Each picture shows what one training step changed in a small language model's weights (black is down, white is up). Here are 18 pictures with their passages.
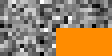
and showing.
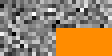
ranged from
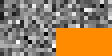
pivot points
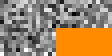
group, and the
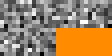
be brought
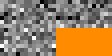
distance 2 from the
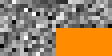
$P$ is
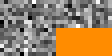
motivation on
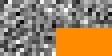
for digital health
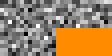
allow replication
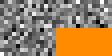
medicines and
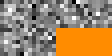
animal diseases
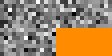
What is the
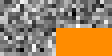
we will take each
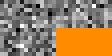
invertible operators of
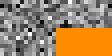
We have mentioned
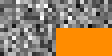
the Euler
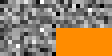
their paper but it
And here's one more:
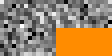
\leq k <
